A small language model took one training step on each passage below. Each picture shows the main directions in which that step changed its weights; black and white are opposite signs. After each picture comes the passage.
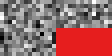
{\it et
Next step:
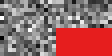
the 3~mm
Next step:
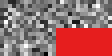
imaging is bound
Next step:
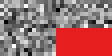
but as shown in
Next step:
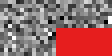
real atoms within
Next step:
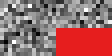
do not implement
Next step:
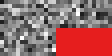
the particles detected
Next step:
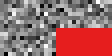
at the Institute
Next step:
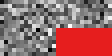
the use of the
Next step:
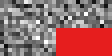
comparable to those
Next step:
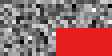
with a reduced number
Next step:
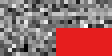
be used to define
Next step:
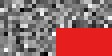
we shall see
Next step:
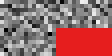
the fact that it
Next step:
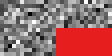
contributes significantly
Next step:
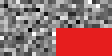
to demand
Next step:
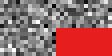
PA &
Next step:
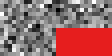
et al.
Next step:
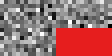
possibility of
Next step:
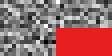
analysis to the
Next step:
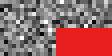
code instead of the
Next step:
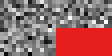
and that the
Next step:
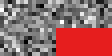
photons of parallel polarization
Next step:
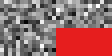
most suitable
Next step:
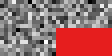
frequency at various
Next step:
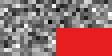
in a suppression
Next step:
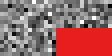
idler would
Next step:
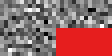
precise to one
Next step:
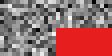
the gauge field
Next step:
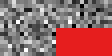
will always be
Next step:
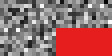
populations using the
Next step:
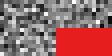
to be largest
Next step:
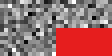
Ti layer is
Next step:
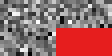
used in quantum physics
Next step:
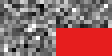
of its origin.
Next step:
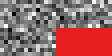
meaning. To
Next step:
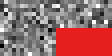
functions of the
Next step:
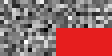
and continuum
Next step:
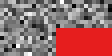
both in position and
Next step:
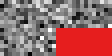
line with the
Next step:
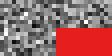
the expected increased
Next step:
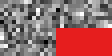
The model parameters
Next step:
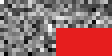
it by the
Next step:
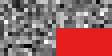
and thus hard to
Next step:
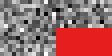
may appear. It
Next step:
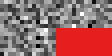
information criteria
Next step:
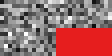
the (in
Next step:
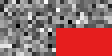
solid circle indicates
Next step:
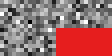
although the
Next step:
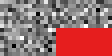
calculations and the
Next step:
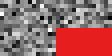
whilst a
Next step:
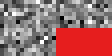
define dissolving
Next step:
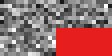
the data processing
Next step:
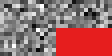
of the perturbation
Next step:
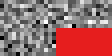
temporal ordering,
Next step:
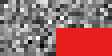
G \right)
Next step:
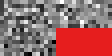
to evolution of these
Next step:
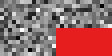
first. The
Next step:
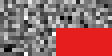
bosons in
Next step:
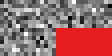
is a conventional
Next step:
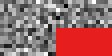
equations are solved
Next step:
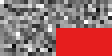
to this, the
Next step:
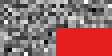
described in a
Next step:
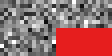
both cases $8
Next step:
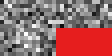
it takes for
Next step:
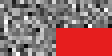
pressure is given by
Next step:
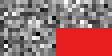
$V \gg
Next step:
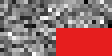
the multilayer
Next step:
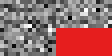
reader and the
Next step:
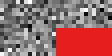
hadrons and
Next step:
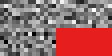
a qubit,
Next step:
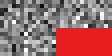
would be observed in
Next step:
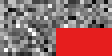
hand, approaches that
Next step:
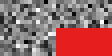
magnetic field. We
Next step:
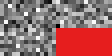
absent from
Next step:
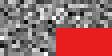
under the fitted
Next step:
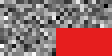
measurement process.
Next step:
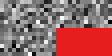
communication environment and
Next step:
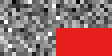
shock, respectively.
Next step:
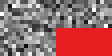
not the motion is
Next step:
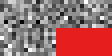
kinetic scales,
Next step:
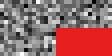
dynamics, linked
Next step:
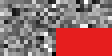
induction: the
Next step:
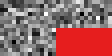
that have at most
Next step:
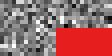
standard deviation
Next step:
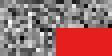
measure of uncertainty associated
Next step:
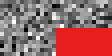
In this case equation
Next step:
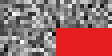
simulated diagram with
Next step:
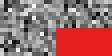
established clear
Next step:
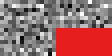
to reduce
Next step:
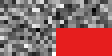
two, or three
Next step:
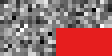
M \right)
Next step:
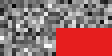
Porting the
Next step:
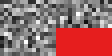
a new model of
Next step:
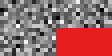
sums are taken
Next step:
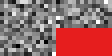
detection or the
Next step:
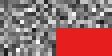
create new
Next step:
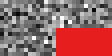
NICE to
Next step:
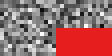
corresponding to an
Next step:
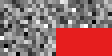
method can also be
